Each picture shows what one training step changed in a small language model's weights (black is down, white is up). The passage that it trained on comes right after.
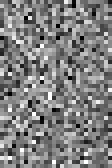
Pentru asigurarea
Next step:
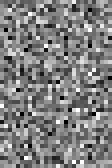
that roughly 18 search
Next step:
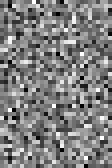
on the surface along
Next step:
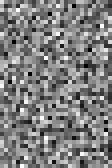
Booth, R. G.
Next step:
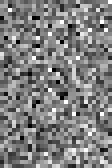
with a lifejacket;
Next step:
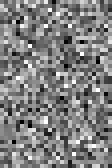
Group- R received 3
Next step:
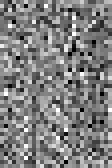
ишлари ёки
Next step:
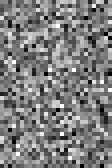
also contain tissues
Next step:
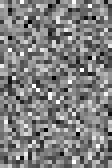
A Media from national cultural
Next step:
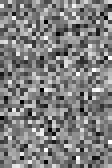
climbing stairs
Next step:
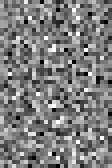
patients with COPD have higher
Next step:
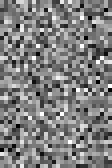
ya que esta localidad se
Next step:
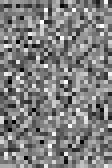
to initiation of a full
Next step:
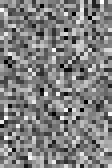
There is some repetition
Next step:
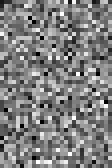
ar paslaugą,
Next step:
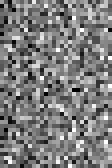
for the care and use of
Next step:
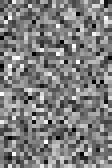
other (Bannach et
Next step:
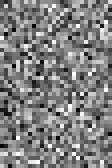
over to the agency that can
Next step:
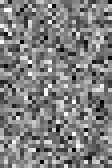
некоторых странах
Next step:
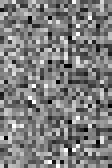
developed model. This model was
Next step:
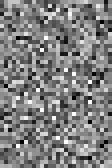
лише 60 нових
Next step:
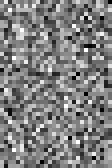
ч при тяжелой
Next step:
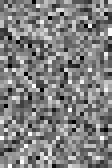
of PON technology as a
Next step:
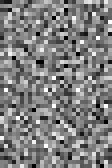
to advertise.
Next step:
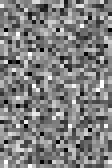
compreendidas entre os
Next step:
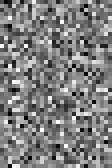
освітні послуги
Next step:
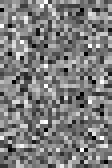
KK managed the
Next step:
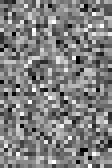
el curso, evaluarán
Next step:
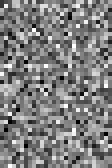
from March to June the
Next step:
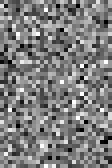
in the study area. The
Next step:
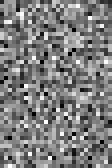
of mtDNA
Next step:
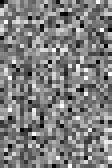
side of an entangled
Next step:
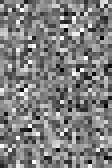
Furthermore, we may
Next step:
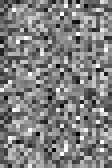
faollashtirishga, o'quv
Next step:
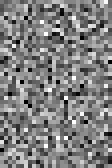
achieve a sustainable
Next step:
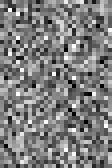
і вчинках
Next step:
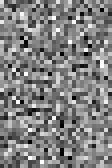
sidelobe power,
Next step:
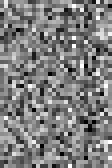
value of deflection is
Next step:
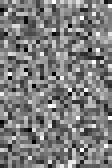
since they have the skills
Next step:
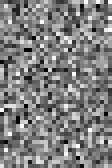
using ELISA technique
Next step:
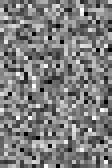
WP7.1 Public
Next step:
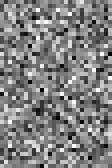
case drought stress
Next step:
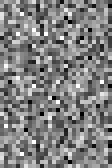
patient with a patent
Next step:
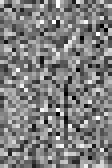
beradigan rangli
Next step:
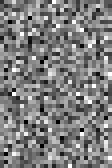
after 6 months of treatment increased
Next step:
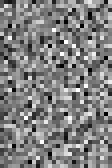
known competing financial
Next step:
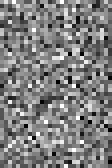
basic knowledge, but also must
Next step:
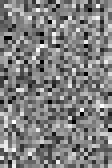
of Scientist: International
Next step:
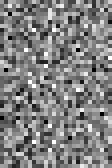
XULOSA Olingan
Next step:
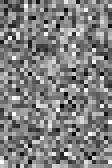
в процесі творення
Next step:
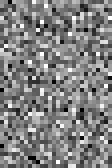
especially for complex tasks and
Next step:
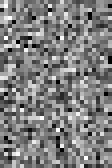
elevation, along with
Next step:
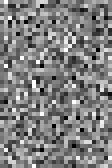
em Educação e Inovação
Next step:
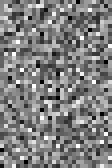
presence of social workers.
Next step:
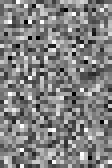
nel parco è
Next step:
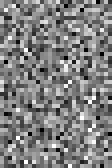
critical anomalies that need
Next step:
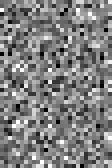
otsenka pochv
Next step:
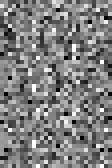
some strategy, policy,
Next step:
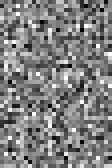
as a discipline,
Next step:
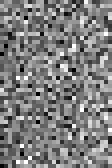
the light of the equation:
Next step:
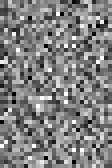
balki, ularga xos
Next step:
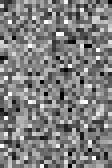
conforme entendo, não
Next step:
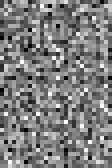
education, and sex. These
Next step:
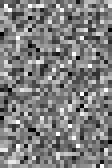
presence and in the absence
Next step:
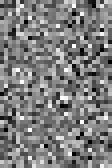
categorize the test instance
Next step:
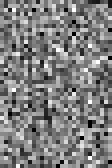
186 which indicated that
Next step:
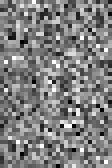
significantly to good psychological
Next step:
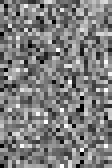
and distribution method of the
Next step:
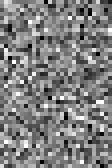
das narrativas de
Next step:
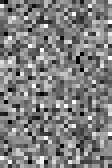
uma opinião comumente
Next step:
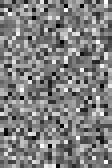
culture. Substrate
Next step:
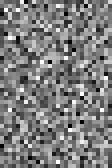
and Flask. The implementation
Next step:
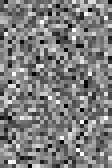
enzyme involved in the
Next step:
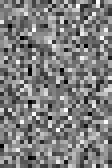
2D line) and from both
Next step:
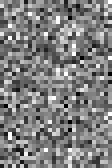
в иные культуры;
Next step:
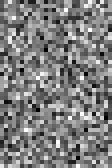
qo'llay olishini
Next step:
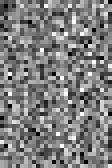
their behavioral skills and their
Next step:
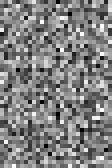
raisons de nous
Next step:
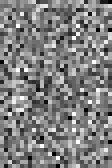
gradually merged with
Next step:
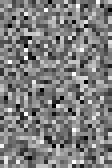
NFDI association:**
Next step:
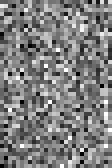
and flame temperature of the
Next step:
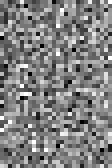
inson faoliyati quyidagi
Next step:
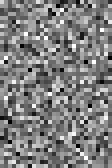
1$ so, the solution in
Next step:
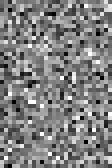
we are going to describe
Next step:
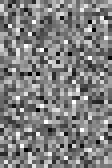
peak above 1 km,
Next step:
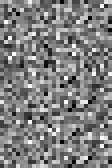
сабаблари ва
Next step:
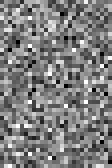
granules moyens
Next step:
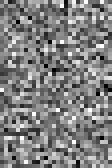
lluvia de ideas
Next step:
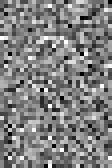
analysis of success pathways for
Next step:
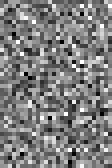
details given below. -
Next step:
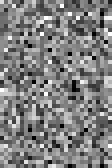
wollen „zum
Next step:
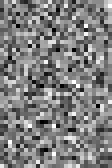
его духовного
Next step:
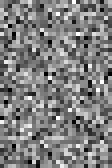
financial assistance remain
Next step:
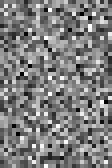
Shankar, R.
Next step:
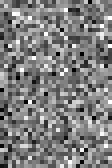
based on the force mechanism
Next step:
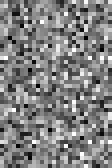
DE REQUISITOS
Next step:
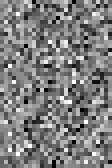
изследване на
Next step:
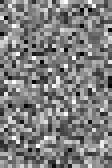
elementary school children. We
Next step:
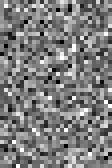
the following variables were taken into
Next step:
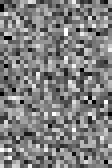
fruitful results. We
